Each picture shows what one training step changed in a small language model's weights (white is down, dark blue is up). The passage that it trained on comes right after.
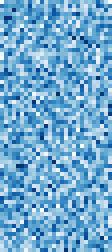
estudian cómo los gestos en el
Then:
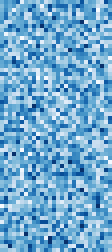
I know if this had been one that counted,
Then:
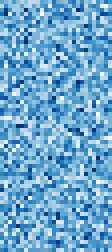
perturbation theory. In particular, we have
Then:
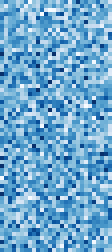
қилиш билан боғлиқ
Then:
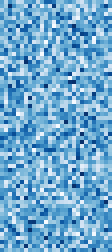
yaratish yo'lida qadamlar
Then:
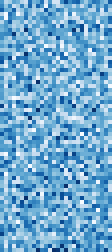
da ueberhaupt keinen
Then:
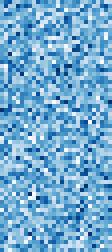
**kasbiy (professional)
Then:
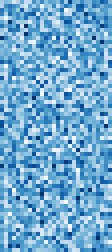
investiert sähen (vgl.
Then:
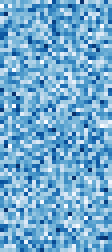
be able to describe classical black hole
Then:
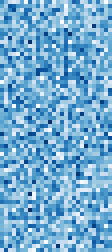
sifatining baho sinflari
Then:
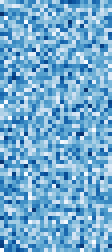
și raportarea corectă a
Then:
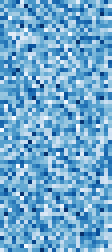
apparatus (>35 MΩ).
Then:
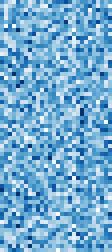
any ideal (principal or
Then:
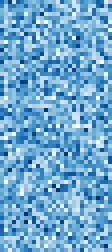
O segundo, no âmbito da
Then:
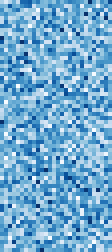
Higgs boson further constrains the parameter
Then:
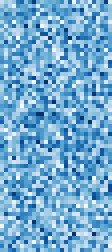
este grupo lleva consigo
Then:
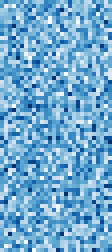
el año 2015 hemos realizado estudios
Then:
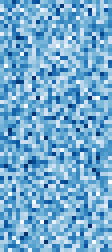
conclusions about the interrelation between the temperature and
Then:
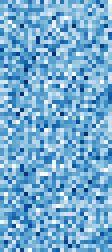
анкеті складові
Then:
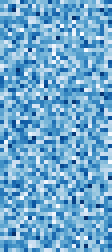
also discussed. \end{abstract}
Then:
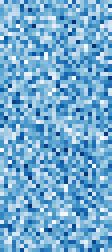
\cup T}$ and the bridge
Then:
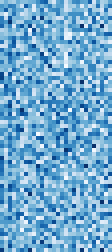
Ada kontribusi yang signifikan
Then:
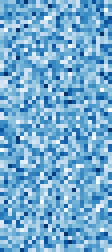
Community Covert Communication
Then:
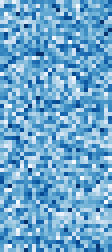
Ansätze zur Vermittlung von
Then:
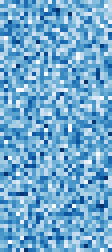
entre opérateurs publics,
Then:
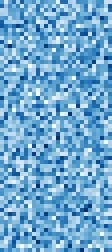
національний університет
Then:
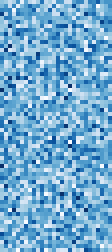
$e=0.28$. We study how the
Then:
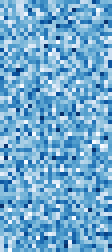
have \begin{align} &E =
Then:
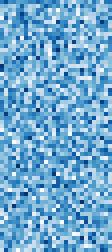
vez, entiéndese también
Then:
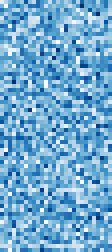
in fact loitering several e-folds
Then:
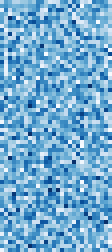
sido identificados previamente como
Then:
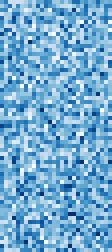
pragul sălii în care
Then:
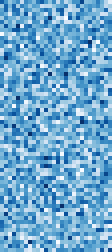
and inverse triad fields, come from
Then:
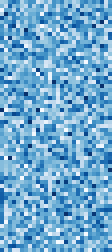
the merged states $m$. In order to
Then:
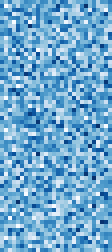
inteligentes, sistemas de
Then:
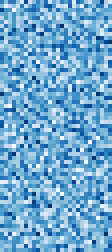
context. Nevertheless, the same
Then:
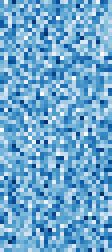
2. Тилакова, М., &
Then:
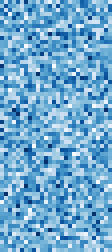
where the shock velocity in the SW
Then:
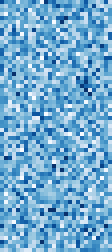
упереджених і умовних
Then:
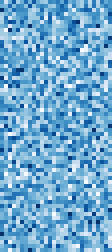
being dominated by the one generated by the central
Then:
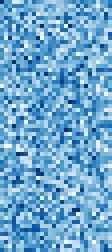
the performance of our proposed scheme we have implemented
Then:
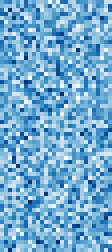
the coordinate time $t$ as the
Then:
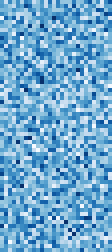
madre. Este orden es
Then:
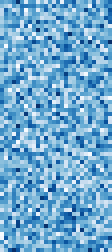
and hyperparameters were optimized using
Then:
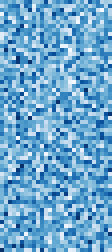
Kutan: (Atsız,
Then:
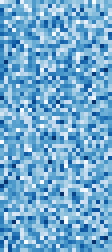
w jednej z wypowiedzi
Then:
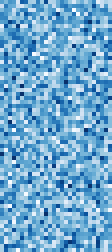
nonlinearity of rubidium
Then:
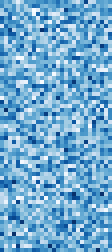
o'zlarining bevosita
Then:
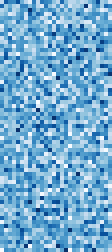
dan arti hidup yang sebenar
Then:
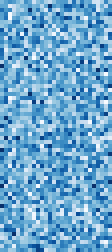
top of the device and the spectrum is detected
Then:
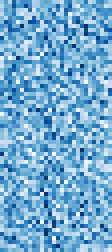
Zheng G.H., Duan
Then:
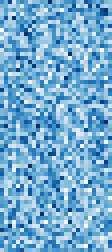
hogy a társadalmi
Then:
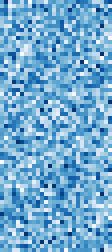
P(IV) и оказались
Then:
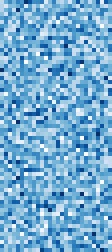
une valeur de 2 représente
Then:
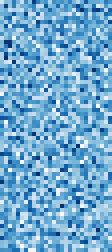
recurrences and postprocedural
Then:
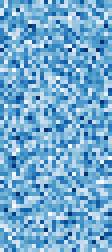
is highlighted, however, reflection
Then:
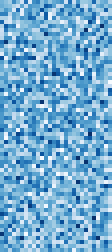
overall live time is 813 days.
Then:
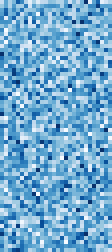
measured the initial masses decrease rapidly
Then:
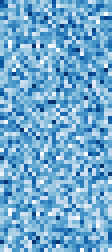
able to obtain a system formed of at
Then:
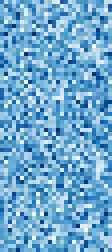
To this end, we add to each rule for
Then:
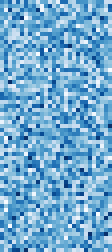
the formation of molecular clouds based on
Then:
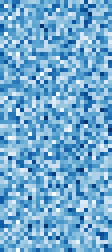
os acidentes e doenças,
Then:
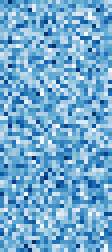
the observed fire incidence, including the fact
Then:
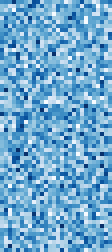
denotes $l$-th round of graph
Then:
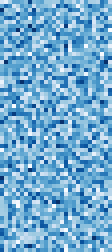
się zmiany na lepsze.
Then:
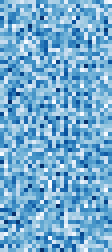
Vi un ojo negro, al
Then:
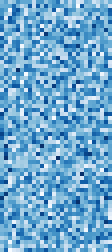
and (iii), with and without mean-field
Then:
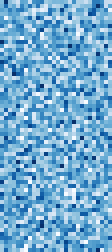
linear and SHG response and an
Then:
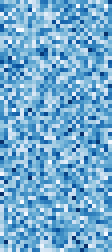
tashqi ma'naviy
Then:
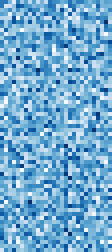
perceber outro caminho a
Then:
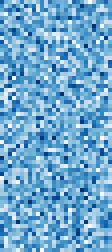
traumas em um único
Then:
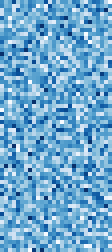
stars: neutron — stars: x-rays
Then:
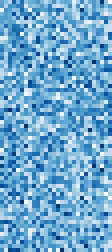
С.Г. Литвинової
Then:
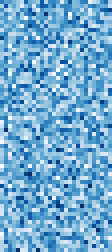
Rector of Academy of Labor and
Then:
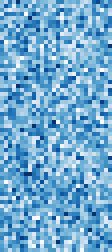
Data analysis based on our bilayer model is
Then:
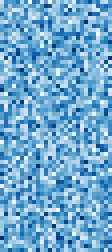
a separate AES key for encryption
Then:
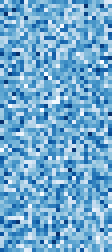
компонентом профессиональной
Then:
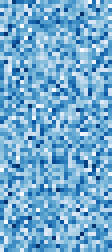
kwoty na organizację
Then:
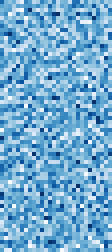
connecting the A and B arms form
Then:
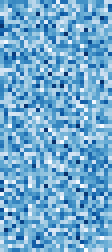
und Institutionen, genauer die
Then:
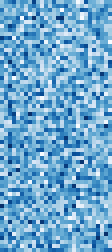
sponsors of this meeting (The
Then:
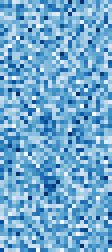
deriva do fato de que, tendo
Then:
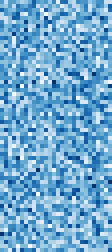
see how, we would need to change the initial
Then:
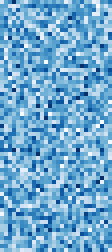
the positive roots can be found in Appendix
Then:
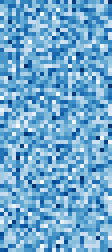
SDSS that has imaging data with seeing
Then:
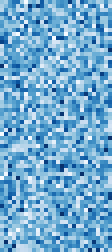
parameter~$\chi$ is further modeled using a
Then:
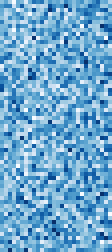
revisados evidencian que esta
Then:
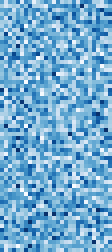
future work. In one scenario,
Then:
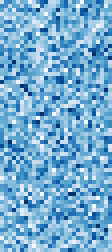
taraqqiyoti qadimgi
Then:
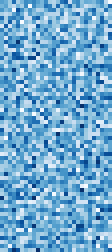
data mining, and network security.
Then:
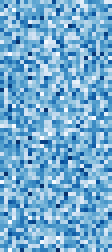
pushti yoki qizil,
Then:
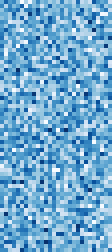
and living matter, requires some
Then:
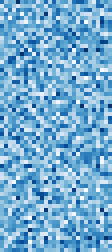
holographic counterpart.
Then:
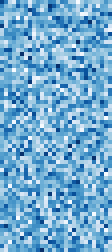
expansion curve may exhibit a
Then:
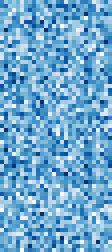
on their efficiency and greenness while
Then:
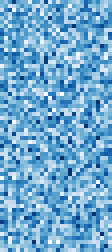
possible adaptation to the more complex structure of
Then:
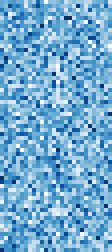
$M_z=0$ also holds
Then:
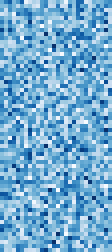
ishtirok etish orqali ham,
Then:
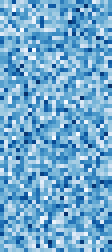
model. The spectral fits are done with
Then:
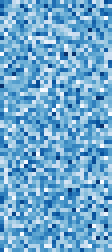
conta, mais a Disponibilidade.
